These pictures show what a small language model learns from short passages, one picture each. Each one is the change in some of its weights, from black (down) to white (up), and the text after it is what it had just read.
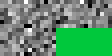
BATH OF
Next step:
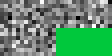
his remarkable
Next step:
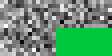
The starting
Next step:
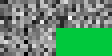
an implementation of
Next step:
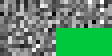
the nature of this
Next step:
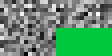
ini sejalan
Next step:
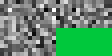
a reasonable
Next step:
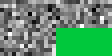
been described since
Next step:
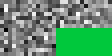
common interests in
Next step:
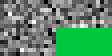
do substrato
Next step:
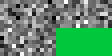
Para a
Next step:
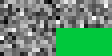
as a way of
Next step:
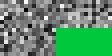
well as how they
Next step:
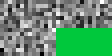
and only 10%
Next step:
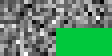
could possibly
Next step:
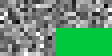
sites, and
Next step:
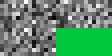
an identity.
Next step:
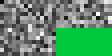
en bij de
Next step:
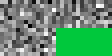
the Examination
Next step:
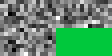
on species,
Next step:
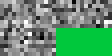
definição das
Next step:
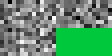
increased the knowledge on
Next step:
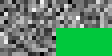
interactions on
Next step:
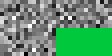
energy import estimation
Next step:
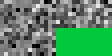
acted as
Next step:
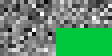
fatto che
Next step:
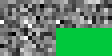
es de que el
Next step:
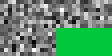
in the study.
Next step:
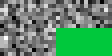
of translating
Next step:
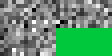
capture data
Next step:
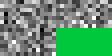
individuais ou
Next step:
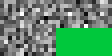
no significant correlation
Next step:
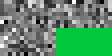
ha hecho
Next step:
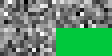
ularning har
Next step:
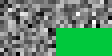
expenses because
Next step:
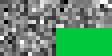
interaction of labor
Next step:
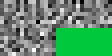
this research was the
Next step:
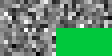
oral performance in
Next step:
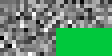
studies it was clear
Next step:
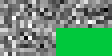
country. There are
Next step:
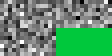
and its validation
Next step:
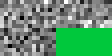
- Mapping
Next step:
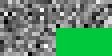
articulation between
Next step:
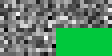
being followed in
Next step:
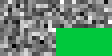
and sample point 1
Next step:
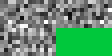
model Sentiment
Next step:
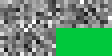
classification algorithm
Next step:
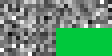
educação de
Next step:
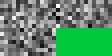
its impact on a
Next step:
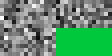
a stronger
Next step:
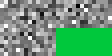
For example, in
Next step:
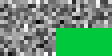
originalidad de
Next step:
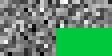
relationships are
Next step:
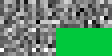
this way are
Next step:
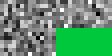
and reduce heat
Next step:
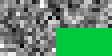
are particularly
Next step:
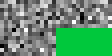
that promote
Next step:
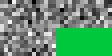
where E represents
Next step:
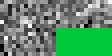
debe a los
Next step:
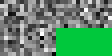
on improving the
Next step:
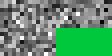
strategic goals
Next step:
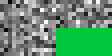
correctness in many
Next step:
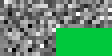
is to design,
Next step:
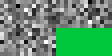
Sara C.
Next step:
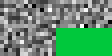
and deeper
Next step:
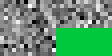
composites Table
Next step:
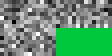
education, consumer
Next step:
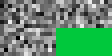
estes foram
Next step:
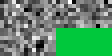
do not occur because
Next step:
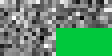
законом об
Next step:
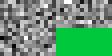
that: - There
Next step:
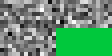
prosperity and
